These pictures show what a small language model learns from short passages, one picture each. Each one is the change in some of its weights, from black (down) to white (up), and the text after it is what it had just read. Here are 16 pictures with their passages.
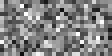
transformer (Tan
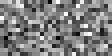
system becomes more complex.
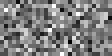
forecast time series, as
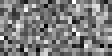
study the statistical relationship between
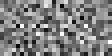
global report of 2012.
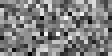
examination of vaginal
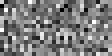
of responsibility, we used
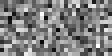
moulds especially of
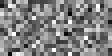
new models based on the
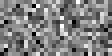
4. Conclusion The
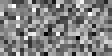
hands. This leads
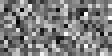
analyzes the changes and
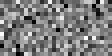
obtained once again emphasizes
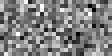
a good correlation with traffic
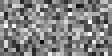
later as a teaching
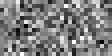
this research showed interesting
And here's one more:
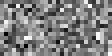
most affected regions are the
